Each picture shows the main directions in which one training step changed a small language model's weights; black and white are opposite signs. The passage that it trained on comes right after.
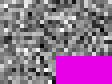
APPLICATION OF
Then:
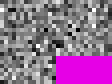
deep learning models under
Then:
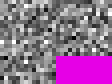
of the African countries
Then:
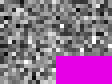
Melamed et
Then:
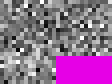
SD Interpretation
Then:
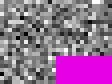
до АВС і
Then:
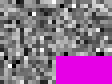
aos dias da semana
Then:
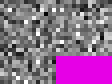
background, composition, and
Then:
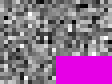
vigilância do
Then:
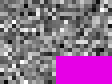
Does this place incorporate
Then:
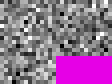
business management students in India,"
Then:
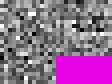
elaboração do famoso
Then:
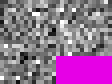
se combinen con políticas
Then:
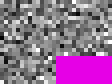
esta investigación (Wimmer
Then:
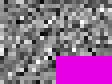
and with an artificially
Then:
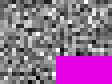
in the future to have no
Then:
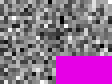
können durch innovative
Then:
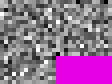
changes as a result of this
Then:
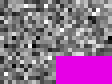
de funcionalidade às
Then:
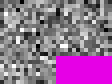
Among Mothers of
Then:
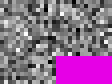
inhibitor, may
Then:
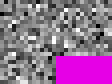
most of these corporates.
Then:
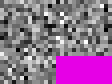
scholarly publishing and
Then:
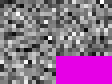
(OM) and the
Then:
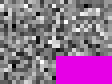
inactivity caused by
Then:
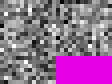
is still the occupation
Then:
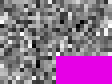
Bir kategoriyali
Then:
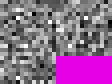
materialni tushunib
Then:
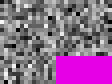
momento de sofrimento,
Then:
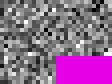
by individuals) and national security
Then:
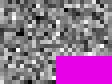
(RSE) y los
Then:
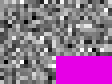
dimensions were set to
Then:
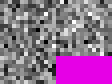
(mezzo), since
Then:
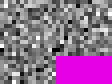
of movement patterns in the sensor
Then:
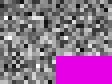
(equivalent to the
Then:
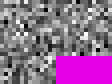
criteria and the maximum lag
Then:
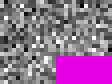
optimization of the two
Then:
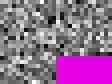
que satisfaga las necesidades
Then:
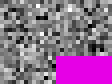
y subrayan la
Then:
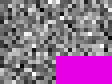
light powder (III).
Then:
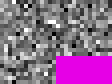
na pin 13 na
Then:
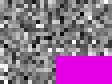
Crude protein 30.15
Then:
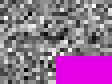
could later refer to these
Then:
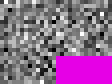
Properties of Some
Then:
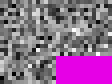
direct impact on online word of
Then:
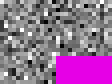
mediator actively participates
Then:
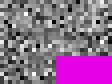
cover knowledge, skills, relationships
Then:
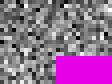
to limit the comparisons
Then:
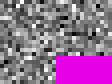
camel rearing it
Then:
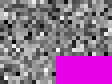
your lessons and make
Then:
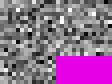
Urgench state university
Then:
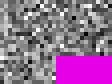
Fig. 9 Compensation
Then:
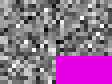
potential. 1.1
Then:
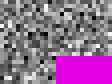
fundamental para preservar a
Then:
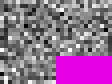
lack of support or help from
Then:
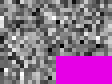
paramètre de la variable
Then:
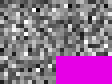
in resource utilization and
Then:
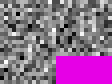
late when defects are
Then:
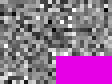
a lesser extent than
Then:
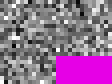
annual turnover of
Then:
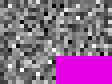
Studies - Religion*
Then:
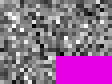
- Reversely transmit
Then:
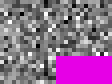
hospitals,”. *The
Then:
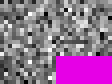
hisoblanadi. Shuning
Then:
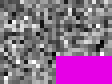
bo'lgan qullik
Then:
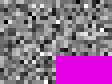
U., & Sailer,
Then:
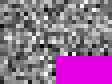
as a ritual may be
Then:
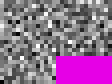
annotators marked a
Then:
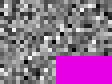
vapour is significantly
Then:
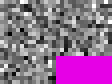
findings provides valuable information
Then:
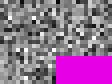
efficient use of wastes and
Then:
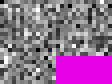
2021). Preventive strategies
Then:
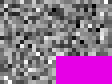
Specific technological solutions that
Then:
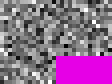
especially on foods that can
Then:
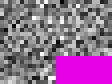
homogenization areas are
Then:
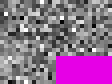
elaborada con 90%
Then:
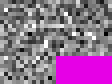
bo'lgan. Bu
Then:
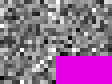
[online](#) International
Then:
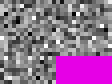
tashkil topgan jamiyatlar
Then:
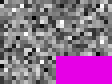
who reviewed their health and
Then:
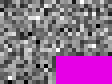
consistency. Technical
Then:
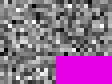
zarurligini asoslab
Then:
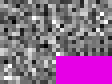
a supremacia da
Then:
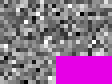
directional motion.
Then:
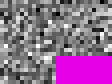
are encouraging, considering
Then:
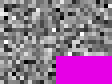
is very important. A business
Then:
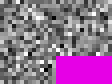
tipos de rodales
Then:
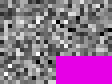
sistem prediksi,
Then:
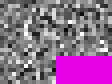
of technology, improves
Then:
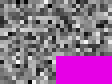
use of gamification strategy
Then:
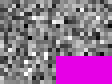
arquitetos era
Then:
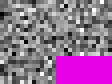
being in use for several
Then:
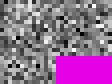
2016 highlighted the strengthening
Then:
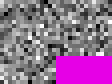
case reports of Ten
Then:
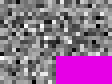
o'rni muhim
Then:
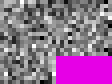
rather than its primary purpose.
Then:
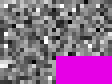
in their original form (Fig
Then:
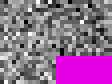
doen. Men
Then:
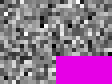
cukup memberikan
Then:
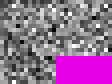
to utilize language in a
